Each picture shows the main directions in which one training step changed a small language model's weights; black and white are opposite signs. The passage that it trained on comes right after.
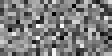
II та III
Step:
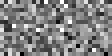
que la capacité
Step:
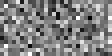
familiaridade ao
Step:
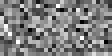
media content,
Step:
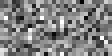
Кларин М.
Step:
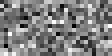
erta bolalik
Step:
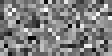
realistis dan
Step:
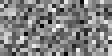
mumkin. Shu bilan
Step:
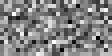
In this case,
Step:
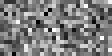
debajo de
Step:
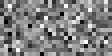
различий в
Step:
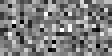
de contrôle de
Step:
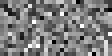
are the main
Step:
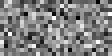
tiene un nivel
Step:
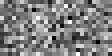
система управления
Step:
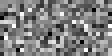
Trotz des
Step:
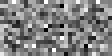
2014). As tecnologias
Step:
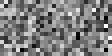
mumkin. Shunday
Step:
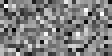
parceiro ao
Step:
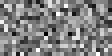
Ntoug et
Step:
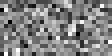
uni o'quv
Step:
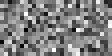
nr. GA
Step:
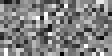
respectivă. În
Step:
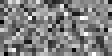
применяются для
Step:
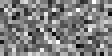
как способ организации
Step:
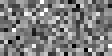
individuos. Como
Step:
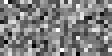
en la forma en que
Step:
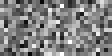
birga turmush
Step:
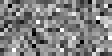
va til bilish
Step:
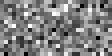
și așezate
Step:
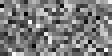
biznes va
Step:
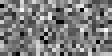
Projektes Die
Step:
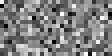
interactie met
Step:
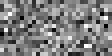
va bunga
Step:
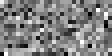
sohaga oid
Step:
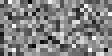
y debe ser
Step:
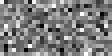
дней, а
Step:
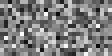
propôs a
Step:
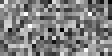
Aquello en
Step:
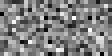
é a Física
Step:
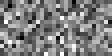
bo‘lib, ular
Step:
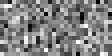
suport en diferents
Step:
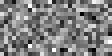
та витрачання
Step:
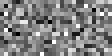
la gente y
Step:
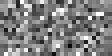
y apropiación
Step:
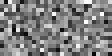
belgilangan .
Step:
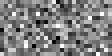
mínima y en
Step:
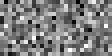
zarur rol
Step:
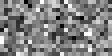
và phát
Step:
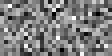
in patients with
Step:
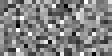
da yamasa
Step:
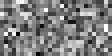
жизни и
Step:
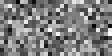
نصاب پر
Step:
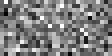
yang dianggap
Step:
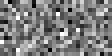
Yin, R.
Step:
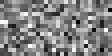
явищ; -
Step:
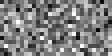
yoritish mumkin.
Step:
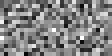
e métodos
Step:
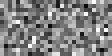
pedagogik bilimlar
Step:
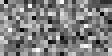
Editoriales tanto el
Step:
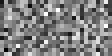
marca "B"
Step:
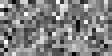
Gray J.,
